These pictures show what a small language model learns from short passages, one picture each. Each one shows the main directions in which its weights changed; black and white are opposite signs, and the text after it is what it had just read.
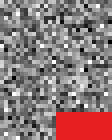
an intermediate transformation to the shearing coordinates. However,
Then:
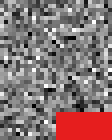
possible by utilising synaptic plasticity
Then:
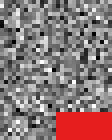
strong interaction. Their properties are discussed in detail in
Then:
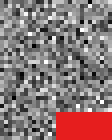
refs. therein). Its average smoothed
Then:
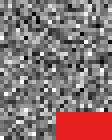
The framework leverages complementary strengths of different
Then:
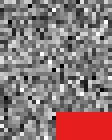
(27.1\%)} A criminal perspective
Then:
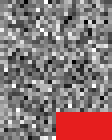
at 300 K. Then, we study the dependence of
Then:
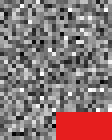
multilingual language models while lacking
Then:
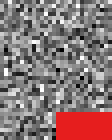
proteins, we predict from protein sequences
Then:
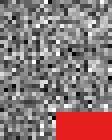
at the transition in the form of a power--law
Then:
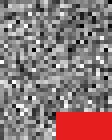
Bernoulli distribution. Now, our system is
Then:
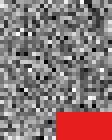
the flavour violating processes we need to include the
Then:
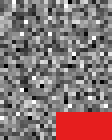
describes the pattern category of a data fact.
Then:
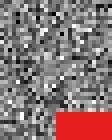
two types of motions. The first motion is
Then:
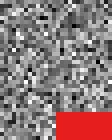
energy efficiency (bit-per-Joule)
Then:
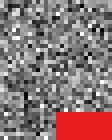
elements of the covariance matrix $\Sigma$ and using the
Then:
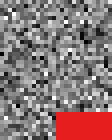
as an N 2 Ice Fragment of an
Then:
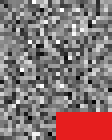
profile in a static solution is more complex, but it
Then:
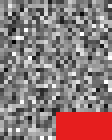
measure is zero. We do investigate this rather pathological
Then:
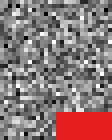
potential functions, have been calculated for all the cases.
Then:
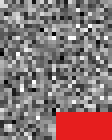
that the user is nearing, but has not yet
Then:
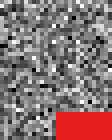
In this equation, one can exclude functions
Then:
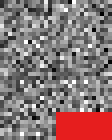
of the spectra. More generally we expect that the criteria
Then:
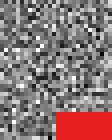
1 \quad &{\rm if} \quad
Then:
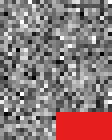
should be obtained as well. The concentration gives the normalization
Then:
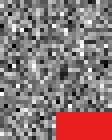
fixed point. This renormalisation group is dual on the
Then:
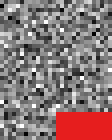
mechanical subsystems, which can allow the implementation of
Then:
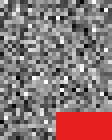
rings with colliding beams later. For these reasons
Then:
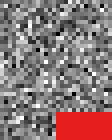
GPL, AGPL) | Software /
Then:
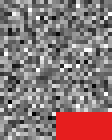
is the Transformer embedding dimension. To condition on
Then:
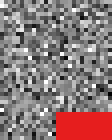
that the observed event rate for recoils of energy
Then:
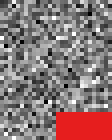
some characteristic distances, representing its edges, similar to the
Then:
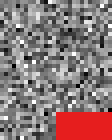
major open-source models under production-representative
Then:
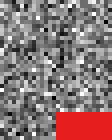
implement the distributed training pipeline utilizing the
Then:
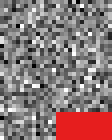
Since both approaches rely on different experimental techniques and involve
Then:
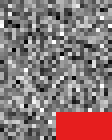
amount of time. The threshold of the front-end
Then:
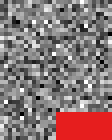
state, $E_f$ is the energy in
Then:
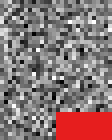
coupe se situent aux environs
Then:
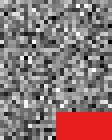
with respect to the sign of $\sigma$
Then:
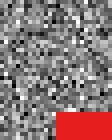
topology remains clearly visible. We observe that thermal fluctuations give
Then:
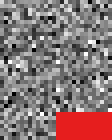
to the result that at mid-shell a
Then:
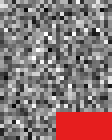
the $n_i$'s are non negative
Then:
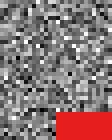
and discussed. Using the hysteresis curves to
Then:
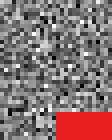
norm from that; but in this context that
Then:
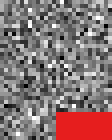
$r_{\mathrm{meas}}$ is the radius
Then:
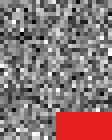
well understood by humans, although the details of
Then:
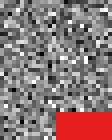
coupling need to be screened. For instance, the
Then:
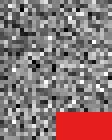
bias across all agents, thus leading to an increase
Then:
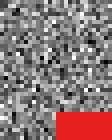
derivatives of the stress tensor. This result can be
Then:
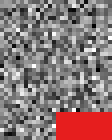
a particle-hole symmetric two-orbital impurity model
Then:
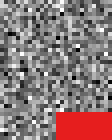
the photocathode is multiplied at each
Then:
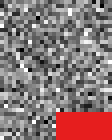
rotation. Although the sensitivities to additional coefficients are
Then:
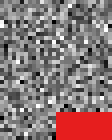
% % \caption{Industrial issues
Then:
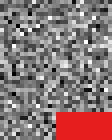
Request SREQ targeted at the
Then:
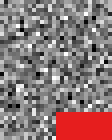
Newton's method and high-order temperature
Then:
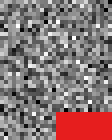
surface given by $B_* = B(k
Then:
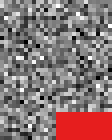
the text below. The SC dome, calculated from
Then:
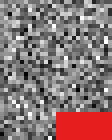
a channel realization, $U$ UE positions are
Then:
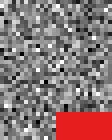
Fig~\ref{fig:data}, the effect of
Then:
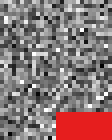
It is seen that the bilinear approximation directly leads
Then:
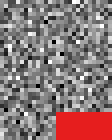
and then decreases with increasing $r_H$. The
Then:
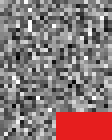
$gN\simeq 1$ is reached. On
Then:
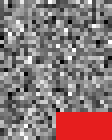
cluster decomposition principle) could fail at those energies.
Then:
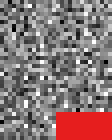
The essay contains two largely independent parts. The
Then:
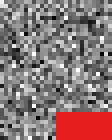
the impact on the device behavior across a wide temperature range
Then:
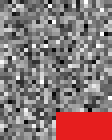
energy regime using unstable particles that are not possible in
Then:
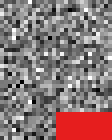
order), Region List $R$}
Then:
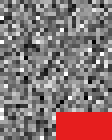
choice of the time function in the recently presented spherical solution
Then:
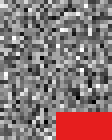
the electric field is perpendicular to the magnetic dipole moment of
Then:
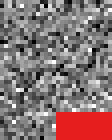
analytics for public health: Predicting
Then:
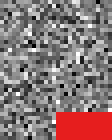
a means for approximating $f_{\theta}$ that
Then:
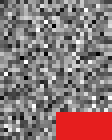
in $A$ and symmetry $A$, we have
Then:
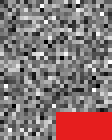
in the Milky Way Galaxy, we have
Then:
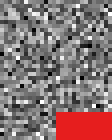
of \ce{MgZrN2},
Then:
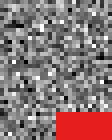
spectrum is comparable to this of a 40 minutes
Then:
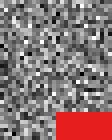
view of equation (\ref{s3}). However,
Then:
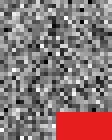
industrial control systems cyber-attack datasets.
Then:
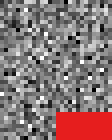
increased uncertainty, most of the estimates are still significant,
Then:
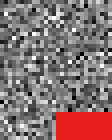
with a tensor $\qty[A_j]$
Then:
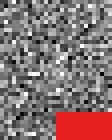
it is GR which is responsible for these unphysical
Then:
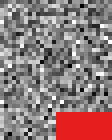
outward (or inward) streaming of massive
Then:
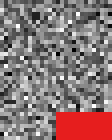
and \ref{equis1}, nevertheless due
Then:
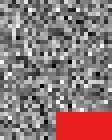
obtain $p = 3.5$ for the redshift
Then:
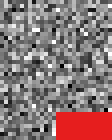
To guarantee robustness and prevent one failure
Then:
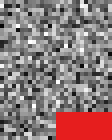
neutral {\cal CP}-odd $A$ state,
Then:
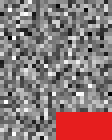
number of short peptides as well as for
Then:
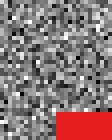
on light source types, they were classified into
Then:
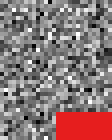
fourth degree polynomials provide good descriptions of
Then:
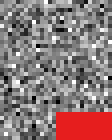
periodicity of data treatment is not immediately apparent. This
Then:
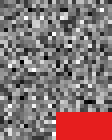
of the signal comb, the cavity resonances act as a
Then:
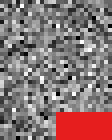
trajectory. Thirdly, To discover
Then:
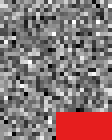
the right compares these results with other measurements and Standard
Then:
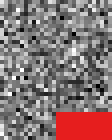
distributions, with violation severities spreading well
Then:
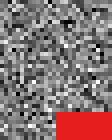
energy difference between the ground emission peak {\bf S}
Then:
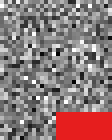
the same $J$) of different mass and width.
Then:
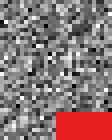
\begin{document} \begin{center}
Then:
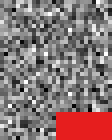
detail in APPENDIX-A.
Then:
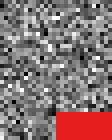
the wave propagation along the $x$ axis,
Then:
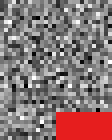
$|\rho)$ simply indicates that $\rho$ is now
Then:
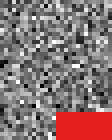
the SQM EoS resulting in a different
